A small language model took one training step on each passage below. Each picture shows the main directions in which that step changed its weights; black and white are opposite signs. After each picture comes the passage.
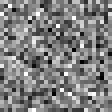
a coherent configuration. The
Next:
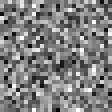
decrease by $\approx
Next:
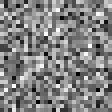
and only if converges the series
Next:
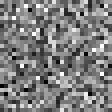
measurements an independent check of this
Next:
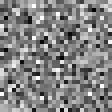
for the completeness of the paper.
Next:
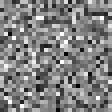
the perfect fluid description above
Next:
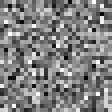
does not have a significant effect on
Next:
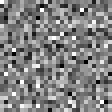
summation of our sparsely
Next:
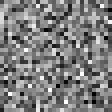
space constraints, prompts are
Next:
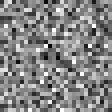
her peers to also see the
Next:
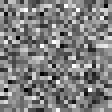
of the halo protons. This
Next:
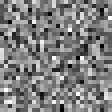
other parameters were the same for all simulations
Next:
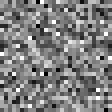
point limit of $T_i$}
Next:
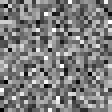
12 unknown functions $
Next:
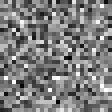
than the above estimates and can even be
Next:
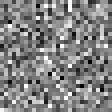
expect this method to be general enough to
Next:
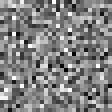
must choose at third order
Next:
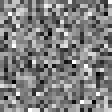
as a kind of virtual
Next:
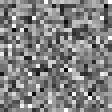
faster accumulation of
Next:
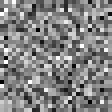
parameters. The~action appears to be
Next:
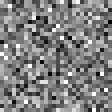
certain disk of radius
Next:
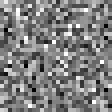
in Ref.~\cite{brower}.
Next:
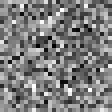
practically impossible to
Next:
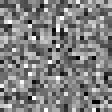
Troelstra's system {\bf
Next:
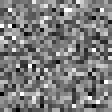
I could not understand what he
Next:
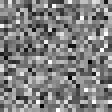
and some of their properties, as well as some
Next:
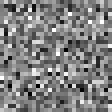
Format of Definitions}
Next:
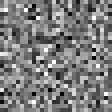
quality scores (Figure S3).
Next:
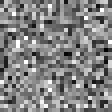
in our dataset, as depicted
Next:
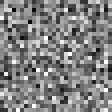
true by Step 0, shows
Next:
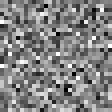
we use the notion of regular
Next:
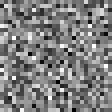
were formulated mathematically for
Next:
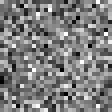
Caputo derivatives with
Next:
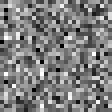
that there exist positive constants
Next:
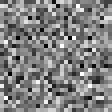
(i) of Theorem 1.4
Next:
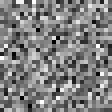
multiplicatively by $A$.
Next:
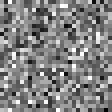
that the image of $f$ in
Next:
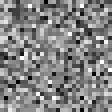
taken in dark. However, a
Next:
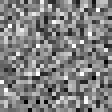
definite}\\ & & \mbox{for each
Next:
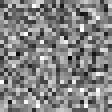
\label{definition: Extended
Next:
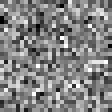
is equal, indicating that both the
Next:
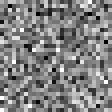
this fact. In fact, in $d =
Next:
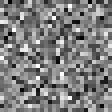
scattering, $s$-wave
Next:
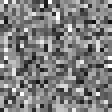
the data was accessioned. This is
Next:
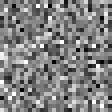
sequences A first special case is used
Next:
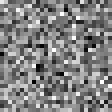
F_D$ and $\varepsilon =
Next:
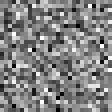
deduce the existence of some
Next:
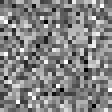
must indeed be given to the authors
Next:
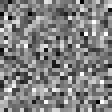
\end{figure} The reduced partial
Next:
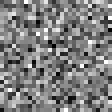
\frac 1 2 \end{pmatrix}
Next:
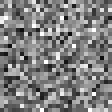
admirably complex structures which
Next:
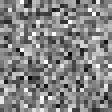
> 10 nm, while the material
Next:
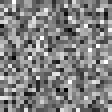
leads to a lower TPD
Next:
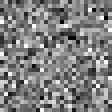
such that for every FT semigroup
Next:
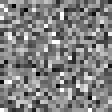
Sample in lab respondents of
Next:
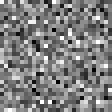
was demodulated to the third
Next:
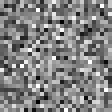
behaviors. Thus, a
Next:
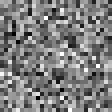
symmetry and strong spin-orbit coupling
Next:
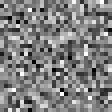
the exterior $\bw
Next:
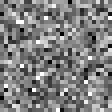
dust emission. This sets
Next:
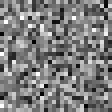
asymmetric spatial distribution, the
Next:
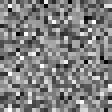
v_x \cos \theta$).
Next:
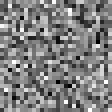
We analyze the origins of
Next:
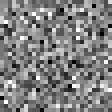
However, the light curve follows the
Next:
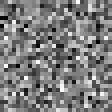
diagram of Fig.4 in momentum
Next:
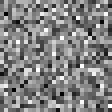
the specific $\bd{\lambda}$
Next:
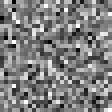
problem the rate is still obtained also
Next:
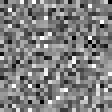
A statement of this theorem containing
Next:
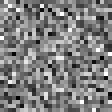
C^{\infty}(M) \quad
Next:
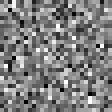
scaling limits of two dynamics in the
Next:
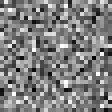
are substituted to the relation
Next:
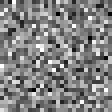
depend on the current density, and set
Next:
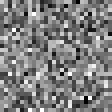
`$I$' given a sample from the
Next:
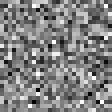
(see Extended Data
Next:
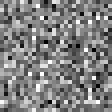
but it's now more natural to
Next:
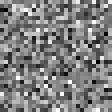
related analysis was carried out in
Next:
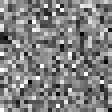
chief factor of $G$
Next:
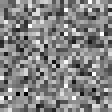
I, II, III,
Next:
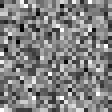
further a measure $\nu$ to have
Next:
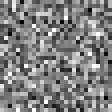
indicating that the photonic
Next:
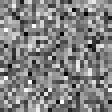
weight. Therefore, by Lemma 1 and
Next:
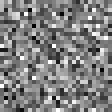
measure on $\R^N$ with the
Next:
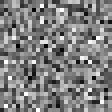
can be applied in a wide
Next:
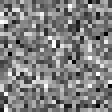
paper is not the first one where functionals
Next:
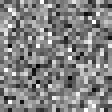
Osland and Are Raklev
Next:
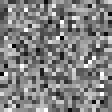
\subsection{The response function} We
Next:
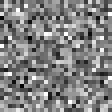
business model enables and
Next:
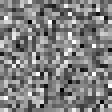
cancel any effect from the choice
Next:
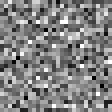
demonstrate an excellent
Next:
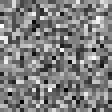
J. Minahan, A.
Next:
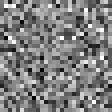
observation of an Efimov
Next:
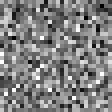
groups seen in the experiment can be
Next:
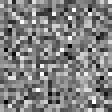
explicit form of solutions of the first class
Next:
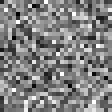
parameters. \begin{figure}[H]
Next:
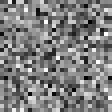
$\xi={\gamma x}$ with domain
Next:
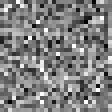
a single-phase positive-sequence
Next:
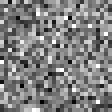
$\sigma_i$ is expressed as
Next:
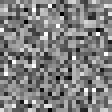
iron oxides (Crow,
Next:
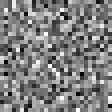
given an edge we can start
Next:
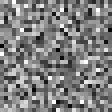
interfaces. Finally, the functions
